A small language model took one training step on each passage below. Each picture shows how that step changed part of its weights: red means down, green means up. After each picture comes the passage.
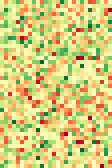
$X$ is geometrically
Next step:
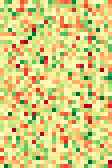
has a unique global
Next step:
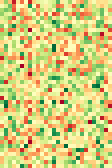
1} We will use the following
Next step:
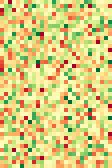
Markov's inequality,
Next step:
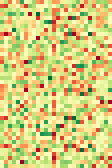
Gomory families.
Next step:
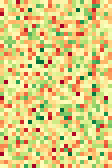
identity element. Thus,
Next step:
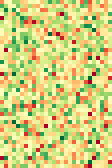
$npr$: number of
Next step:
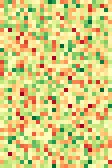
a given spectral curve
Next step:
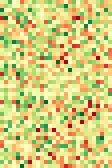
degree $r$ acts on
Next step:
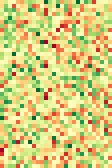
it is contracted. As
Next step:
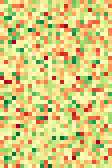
give an explicit formula for
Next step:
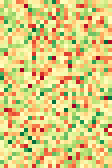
continuous limit, we deduce that
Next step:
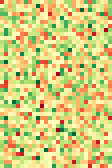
shall divide the cases
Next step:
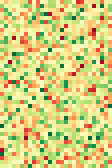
Lorenz and EM
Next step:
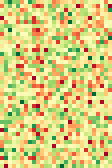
eigenvalue $\la$ of
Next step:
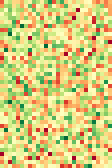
the above exact sequence forces that
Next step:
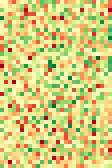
velocity distribution in
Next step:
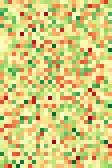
from Lemma 3.11, with
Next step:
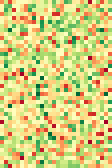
Mechanism and
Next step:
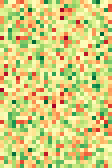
one must take the differential
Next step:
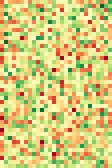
An infinite field of finite
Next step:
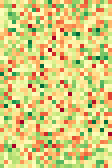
that either this, or
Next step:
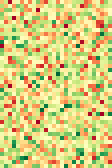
\ge 0$ and $n
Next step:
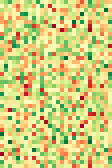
$ (\textit{this
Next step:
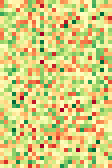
subset of the components
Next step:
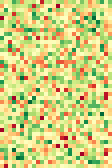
$a\in E$ there
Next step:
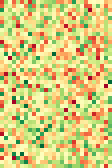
the actual computation.
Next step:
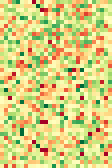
on $(0,\infty)$ satisfies
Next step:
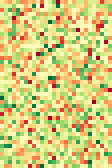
\emph{Proof of Lemma
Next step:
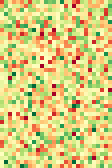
the case of estimation, we
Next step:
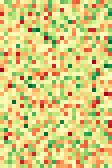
to reduce the step.
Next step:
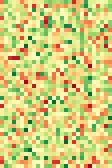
and it has a lower
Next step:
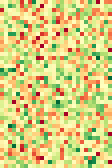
\begin{rem} In
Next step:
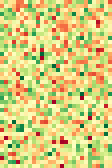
required $\alpha$ in
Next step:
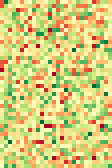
of real matrices. The existence
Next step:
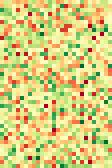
metric), which is expressed by
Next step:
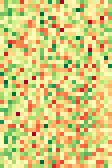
is smooth; (2)
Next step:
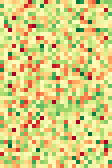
0 \end{pmatrix},
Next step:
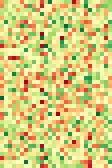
we derive a lower bound
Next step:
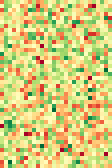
A simpler proof can be
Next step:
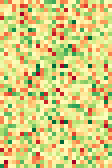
literature to date,
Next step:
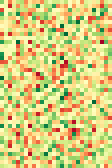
input/output round
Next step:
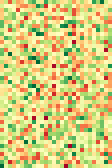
and combinatorics, we
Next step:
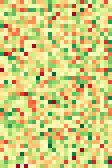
is decomposed into two
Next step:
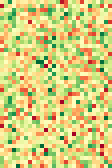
converged to. This initial
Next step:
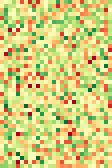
$A$, namely the
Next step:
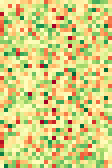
the pointwise inner product
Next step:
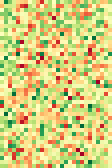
function is ${\mathbb P}[r
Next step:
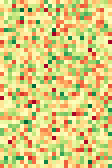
to be of length one,
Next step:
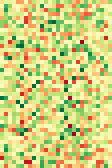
If $f$ is a
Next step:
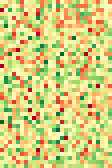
\frac{\Delta u}{\Delta
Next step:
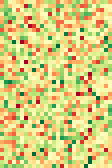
above each fixed prime
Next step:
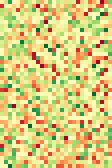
for any singular fiber
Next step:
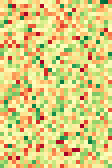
+\eta \left( \xi
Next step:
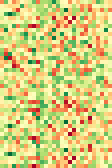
norms results of this
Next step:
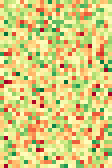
we deduce that the sum in
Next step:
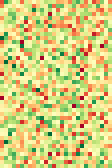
with same degree in $G$.
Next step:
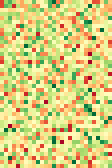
on to describe several
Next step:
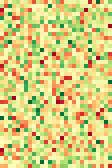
= \set{ h \in
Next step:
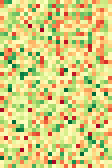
of a sequence in $K$
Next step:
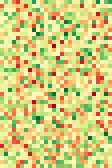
systems when the nonlinear term
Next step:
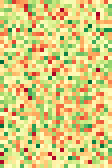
references given there.
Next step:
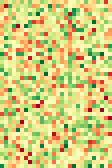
Order. Vol.
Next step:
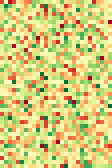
\noindent {\bf Lemma 1.}
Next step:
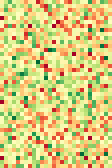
Aut}(w)$ of
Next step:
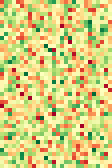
as a singular metric $\rho
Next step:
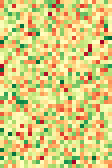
on both $Q$ and
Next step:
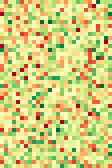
\title{ On the
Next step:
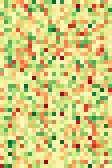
natural for us to consider the function
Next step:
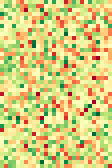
is no longer simply
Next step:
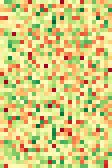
that is not assumed to be
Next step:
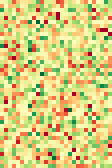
by Kuiper, using
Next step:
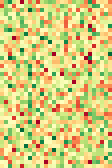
an ellipse, its
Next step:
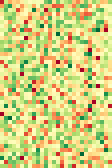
where $\Phi:U\rightarrow
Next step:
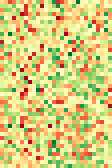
\textbf{Proof.} The matrix
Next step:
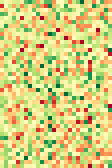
a piece that he
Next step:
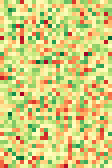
the only entries are in
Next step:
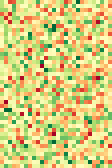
a rotation of angle
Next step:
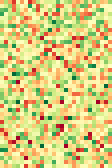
139 involutions
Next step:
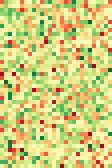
is a finite field. Assume
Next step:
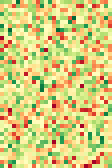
features of $\tilde
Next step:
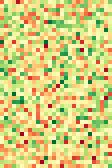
For compact sets $\Omega$ and
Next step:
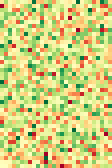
alternate notation for
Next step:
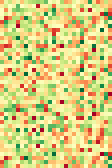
the encoding of
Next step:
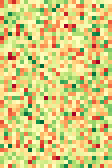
some other nice properties.
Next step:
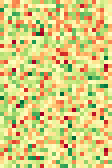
many maps $u\in
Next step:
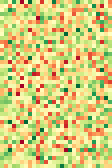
tail rotor is
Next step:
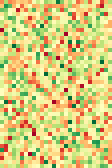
whereas the singular part
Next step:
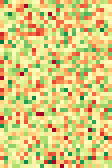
matrix of non-negative
